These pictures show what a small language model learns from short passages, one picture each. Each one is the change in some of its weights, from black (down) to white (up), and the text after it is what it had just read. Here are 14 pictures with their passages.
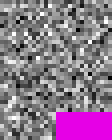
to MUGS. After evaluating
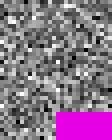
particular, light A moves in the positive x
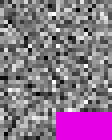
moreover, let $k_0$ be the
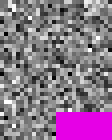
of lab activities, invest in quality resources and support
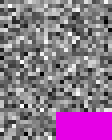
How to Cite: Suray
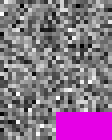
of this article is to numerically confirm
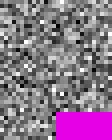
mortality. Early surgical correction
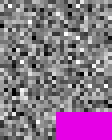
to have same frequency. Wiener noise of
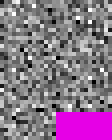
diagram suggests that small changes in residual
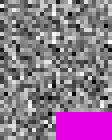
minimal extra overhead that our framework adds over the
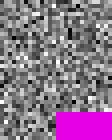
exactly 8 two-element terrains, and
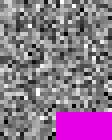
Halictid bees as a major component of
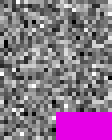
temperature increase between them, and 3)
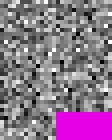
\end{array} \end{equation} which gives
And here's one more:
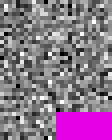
ROI is divided by thresholded
